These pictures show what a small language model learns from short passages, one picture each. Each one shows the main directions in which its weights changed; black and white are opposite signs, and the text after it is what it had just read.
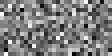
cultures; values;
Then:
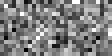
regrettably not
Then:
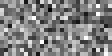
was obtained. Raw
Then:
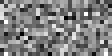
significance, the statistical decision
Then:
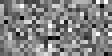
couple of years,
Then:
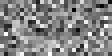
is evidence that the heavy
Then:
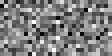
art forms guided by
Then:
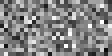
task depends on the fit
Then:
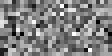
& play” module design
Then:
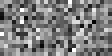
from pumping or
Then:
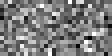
advantage for more ideas,
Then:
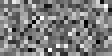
The highest hardness was
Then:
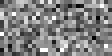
response, after compensation
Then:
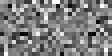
and to the energy,
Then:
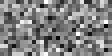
the Gantt,
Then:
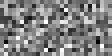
by using the selective
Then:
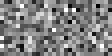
\in T}
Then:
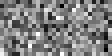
a crucial complementary role
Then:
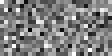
the nasal
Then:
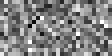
The purpose of this research
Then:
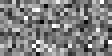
black indica rice
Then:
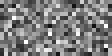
unrestricted and
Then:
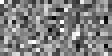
health. A healthy
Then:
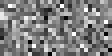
on the number of
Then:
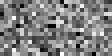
alternatives, it is
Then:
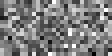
the procession of the
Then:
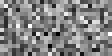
Conference on Computer Application
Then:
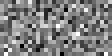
the topic or materials,
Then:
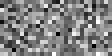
G, Rivero
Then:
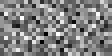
would increase the clarity
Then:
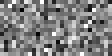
and chronic diseases face
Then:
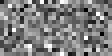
and false positive rate.
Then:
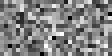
pulled low to
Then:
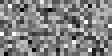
of engineering, info
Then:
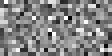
Results revealed that no visible
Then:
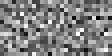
having CDP is consistent
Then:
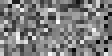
of star formation is
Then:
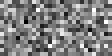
[9], introduced
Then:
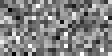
significantly enrich the existing
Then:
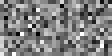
Technological Knowledge and Digital
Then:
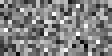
issues with key global
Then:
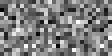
operation allows coroutines
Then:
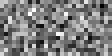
blood bags influenced
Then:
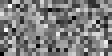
of a microscopic
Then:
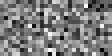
the Bangladeshi
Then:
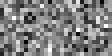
separate reference required, but
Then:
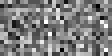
up their human skills
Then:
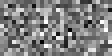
by foreign investors to
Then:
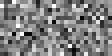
dried films are kept
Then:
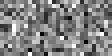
have increased the UK's
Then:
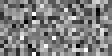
separately and combined before
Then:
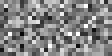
& Archives Management
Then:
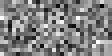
a significant correlation between baseline
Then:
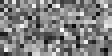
Malaysia T A
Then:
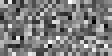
500 g earthworms
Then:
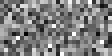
childlike — even when
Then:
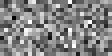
two weeks due to the
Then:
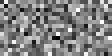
international and domestic programs to
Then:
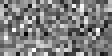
subjects of same age and
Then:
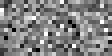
matrix designed with high
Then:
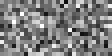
agents (data not
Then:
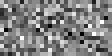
R-AI researchers,
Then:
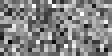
have concluded that the term
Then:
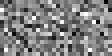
case. A mixture of
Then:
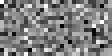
activity, digitization,
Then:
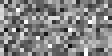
Further Variation of strain
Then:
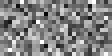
is key information for
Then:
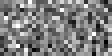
this study can be applied
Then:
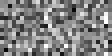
to a person, the
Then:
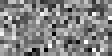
traffics. For
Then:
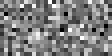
include long chain fatty
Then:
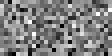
basic idea is to
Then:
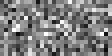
fuzzy relational databases
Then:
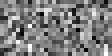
the line between reason and
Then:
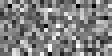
of the lessons in
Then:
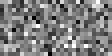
solution to ensure the diffusion
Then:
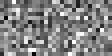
ensure the same gain and
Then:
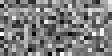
their goods, and
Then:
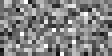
variables i.e.
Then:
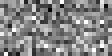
was dose-dependent with
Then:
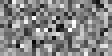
algorithms are applied to heart
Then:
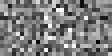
to drive the transition to
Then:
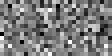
of education and to promote
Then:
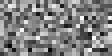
pharmacological investigations
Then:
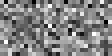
raising questions about its
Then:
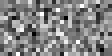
the negative connotations
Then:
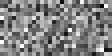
CE reaction on the
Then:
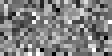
currency was at
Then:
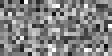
figurative meaning:
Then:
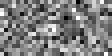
been registered in
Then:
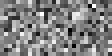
the angulation of the
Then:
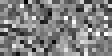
were later merged
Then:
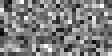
hybrid testplan,
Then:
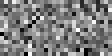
The qualitative variables were presented
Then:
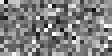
Party PIM
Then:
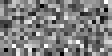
coupling phenomena.
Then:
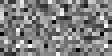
patch to avoid any
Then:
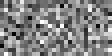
22)$, and in general
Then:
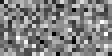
open-source behavioral
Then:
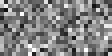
16 years of age were
